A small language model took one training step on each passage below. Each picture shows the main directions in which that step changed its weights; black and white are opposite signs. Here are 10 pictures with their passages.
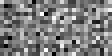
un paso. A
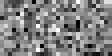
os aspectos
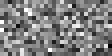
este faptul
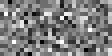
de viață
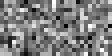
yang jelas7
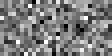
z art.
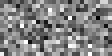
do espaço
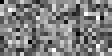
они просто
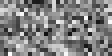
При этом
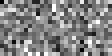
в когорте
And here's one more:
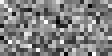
ou cujas
